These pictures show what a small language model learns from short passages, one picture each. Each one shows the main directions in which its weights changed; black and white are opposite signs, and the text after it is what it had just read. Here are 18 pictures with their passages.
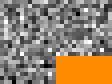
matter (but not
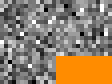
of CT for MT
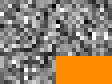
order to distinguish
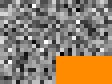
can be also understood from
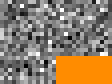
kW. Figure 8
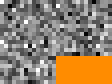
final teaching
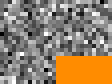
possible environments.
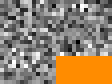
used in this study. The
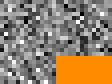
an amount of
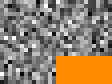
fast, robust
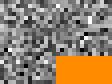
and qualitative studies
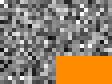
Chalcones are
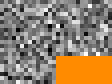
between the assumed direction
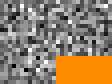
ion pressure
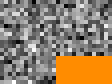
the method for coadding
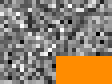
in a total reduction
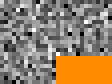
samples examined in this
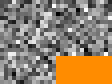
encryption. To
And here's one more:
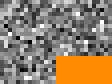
generates a velocity
